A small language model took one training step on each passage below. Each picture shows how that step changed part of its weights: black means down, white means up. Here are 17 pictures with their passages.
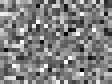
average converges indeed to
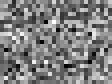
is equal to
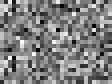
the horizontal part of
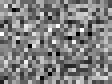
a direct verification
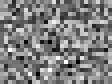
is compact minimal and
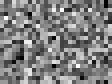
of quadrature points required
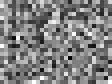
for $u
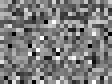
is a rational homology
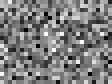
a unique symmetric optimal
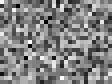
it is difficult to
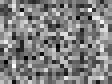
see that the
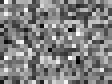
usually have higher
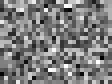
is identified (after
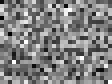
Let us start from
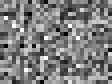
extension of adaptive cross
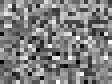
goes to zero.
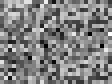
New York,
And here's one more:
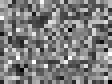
for different values of
